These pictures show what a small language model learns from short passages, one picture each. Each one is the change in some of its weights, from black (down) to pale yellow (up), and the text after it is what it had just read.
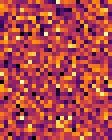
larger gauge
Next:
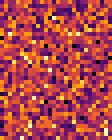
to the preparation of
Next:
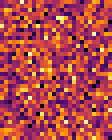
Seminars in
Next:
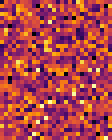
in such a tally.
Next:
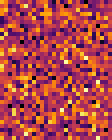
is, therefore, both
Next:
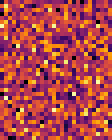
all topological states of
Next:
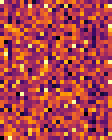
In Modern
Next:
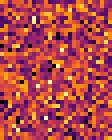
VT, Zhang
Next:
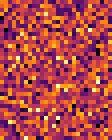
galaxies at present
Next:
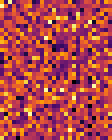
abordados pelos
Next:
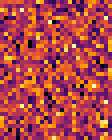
line time-series
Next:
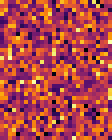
is transformed to
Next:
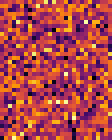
absorbing basis
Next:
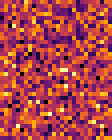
thesis, that
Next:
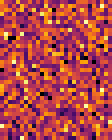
are indicated in Fig.
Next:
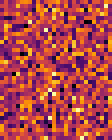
matter distribution -- to
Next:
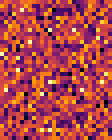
by the label
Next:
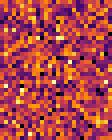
after treatment in both
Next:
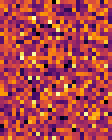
others? As generic
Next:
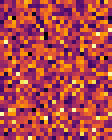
tool operates to
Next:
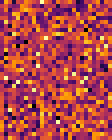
that allow stellar
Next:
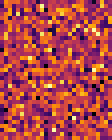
interoperate with a
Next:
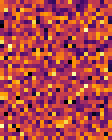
low temperatures) for
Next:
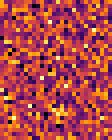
disaster strike.
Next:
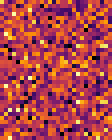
знань у
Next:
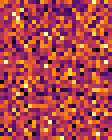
\eta \rightarrow
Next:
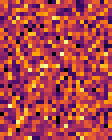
reaction as a function of
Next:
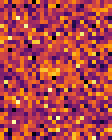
Mark Rutte,
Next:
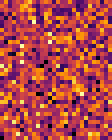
from STFC
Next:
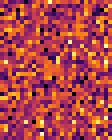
un modelo claro
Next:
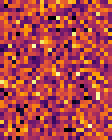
et populations
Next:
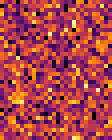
$2S$ between
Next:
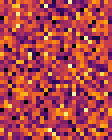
ionization of the
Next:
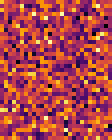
understand why the
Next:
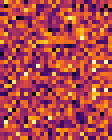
es un poco
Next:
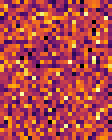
symbols for
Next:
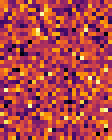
were also portals with
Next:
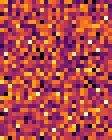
Publically available
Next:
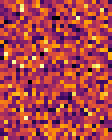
intuitive as it
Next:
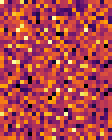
Ж. III.
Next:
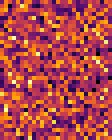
of the mirror
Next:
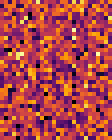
masses of the outer
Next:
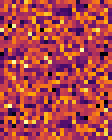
the most important rules
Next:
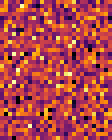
of parabolic
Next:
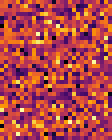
at each radii in
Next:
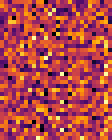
books: a
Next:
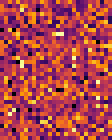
mass. Color
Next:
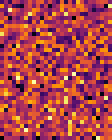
target scene
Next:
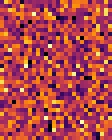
map $\pi :
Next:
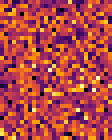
based on an LTO
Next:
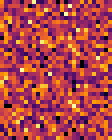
Abstract: The
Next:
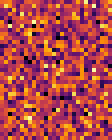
as the discount
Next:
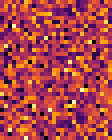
the health care
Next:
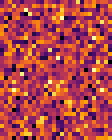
que retirou o
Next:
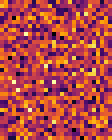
bad things. This
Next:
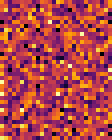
production of B,
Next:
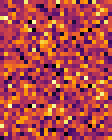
Moreover, in
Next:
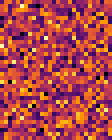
of the relevant standards
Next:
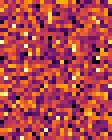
recent experiments on
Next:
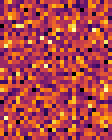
tashkil topgan
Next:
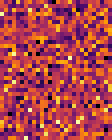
indicating an early
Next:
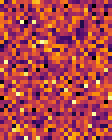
sayğac, N
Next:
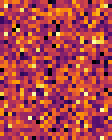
lat hoog te
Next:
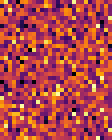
$\alpha>0$ and
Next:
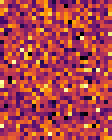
is commonly the
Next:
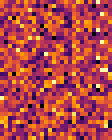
specified in order to
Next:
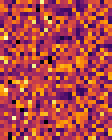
used on the market
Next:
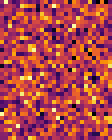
limit $\sim 4\pi
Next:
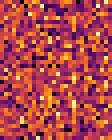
Solution Unstable
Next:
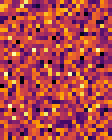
cross section of the
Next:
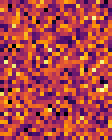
notion of probability
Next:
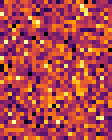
Struct*, Vol
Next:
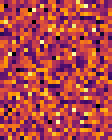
be located close to
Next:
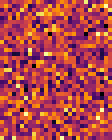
young man in the
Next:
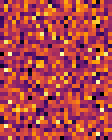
ao uso da
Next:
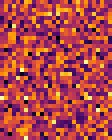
the help of a
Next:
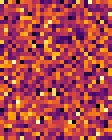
in databases such as
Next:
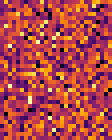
und resultiert in
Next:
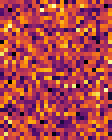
the uniqueness
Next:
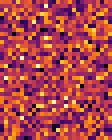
we also present the performance obtained
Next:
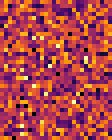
of Muslim
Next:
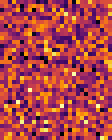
as the halo model
